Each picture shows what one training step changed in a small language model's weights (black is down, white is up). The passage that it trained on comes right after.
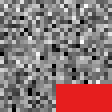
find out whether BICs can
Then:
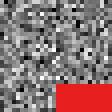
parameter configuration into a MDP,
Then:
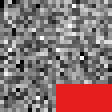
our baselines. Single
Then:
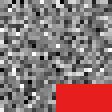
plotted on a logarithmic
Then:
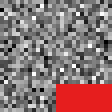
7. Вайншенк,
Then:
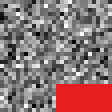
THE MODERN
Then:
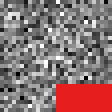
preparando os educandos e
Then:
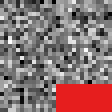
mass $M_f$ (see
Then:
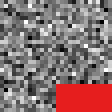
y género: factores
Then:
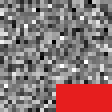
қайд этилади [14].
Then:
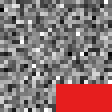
only pointlike (embedded
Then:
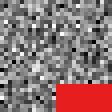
navbatda, ana
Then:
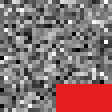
электрон. $$\mu
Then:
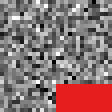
yoki narsaga
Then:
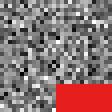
en facilitant la
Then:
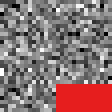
masih melepas
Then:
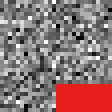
The $restore$ operation
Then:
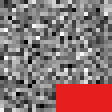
Management*. Rome, 2022.
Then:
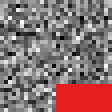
with CD neuron.
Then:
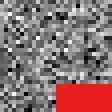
development of a completely new type of
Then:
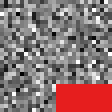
to drive nonlinear interactions without
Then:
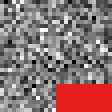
the following remark. Many years
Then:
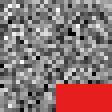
Pembelajaran Anas
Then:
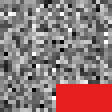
вирішальним і
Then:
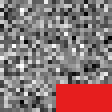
the wrinkling instability and
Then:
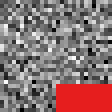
Ion Accelerator,
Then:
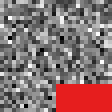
there, we have run simulations at different
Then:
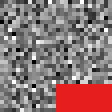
de Suprimentos:
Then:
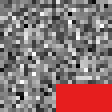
sede da Associação
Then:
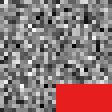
и обосновать их
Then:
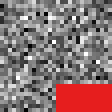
tahlil qilinishi Osiyo
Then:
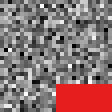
an ionized region of the RSG
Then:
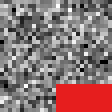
1 and 2), it can be used to
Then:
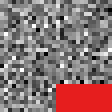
encore lacunaire et
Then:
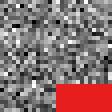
NSI parameters that are consistent with and
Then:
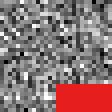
part of the atmosphere and the
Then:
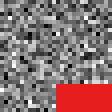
rutina diaria. Tabla
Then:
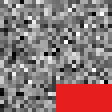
our pipe-line reduction,
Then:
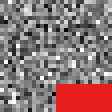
rms radius on the neutron
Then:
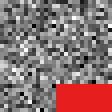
we get the linear system of equations similar
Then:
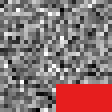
immediately after the instability
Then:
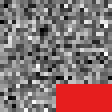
el proyecto canovista la
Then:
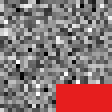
SPRT is conducted either
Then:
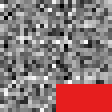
qoladi. Bu esa uning
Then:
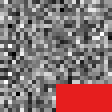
initiated by CR ionization of
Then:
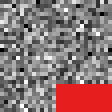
La Constitución Nacional
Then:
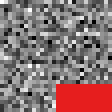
ijtimoiy kuchlar – shu
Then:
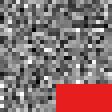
sensing amplifier,
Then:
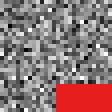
studentov [The relationship between
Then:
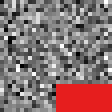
dimensions. Written in the
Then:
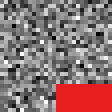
discuss the preliminaries needed
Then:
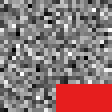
поєднанні з
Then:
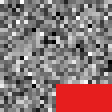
Egipto, mi
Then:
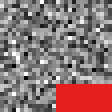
территорий //
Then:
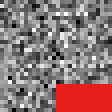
quantization axis of $\sigma$
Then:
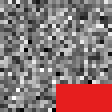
nuclear recoil. Our measurement
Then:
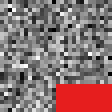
for any $\xi \in \ft$.
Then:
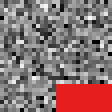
suas casas. Uma
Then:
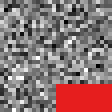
mode network varies based on time of
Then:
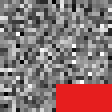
differential phase-space element does not depend
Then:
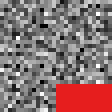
Д. Брайков,
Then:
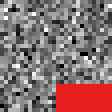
de Gaula*, de García
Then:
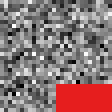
jarayonini ilm-fan
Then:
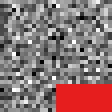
метода установлено, что
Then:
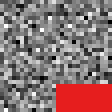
IUT et l'ensemble
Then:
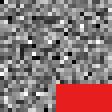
make a comparison between the distance
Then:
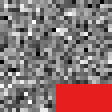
energy amount, the ejected
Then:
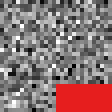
ones. In calculating the
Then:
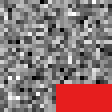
of some critical data. To this end,
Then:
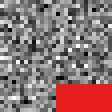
Finally, particles which tend to the
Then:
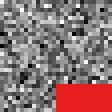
we will show below) readily bind
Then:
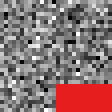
$10^{-3}$, which is respectable
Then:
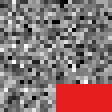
De acordo Grando
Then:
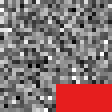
de trabajo, más
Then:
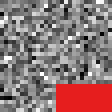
query, we compute the
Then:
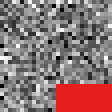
jo‘rnavoz soz
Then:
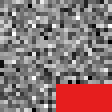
use the prescribed the blood
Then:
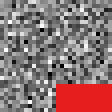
number. But, as seen from Table
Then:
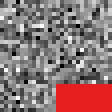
The energy and angle with respect to the
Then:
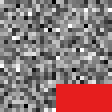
учун шартнома тузиш
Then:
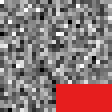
aos quais só se pode
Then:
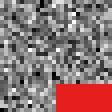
are label-specific
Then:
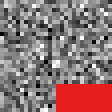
Y. N. are supported by the
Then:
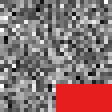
schematically drawn in
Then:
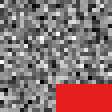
the axis perpendicular to the
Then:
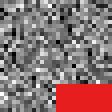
planas. A bajas
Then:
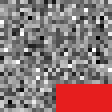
Джос Е.А.,
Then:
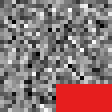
ve bunlar eşya
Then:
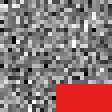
($\tilde{G}$ in our case),
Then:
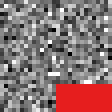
volatilidade, além da
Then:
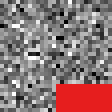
from portfolio simulations.
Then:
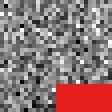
gráficas de aceleración
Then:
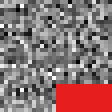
to be excited across the
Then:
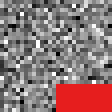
study the anisotropy of
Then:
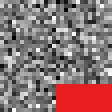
a little contrived,
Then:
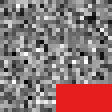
trás da concepção original do
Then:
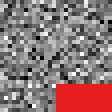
a particular parameter set ($\eta, \Delta
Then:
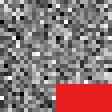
cement, toshqol
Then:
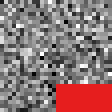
the simplest model with a
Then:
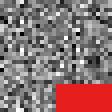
jamiyatlari, milliy
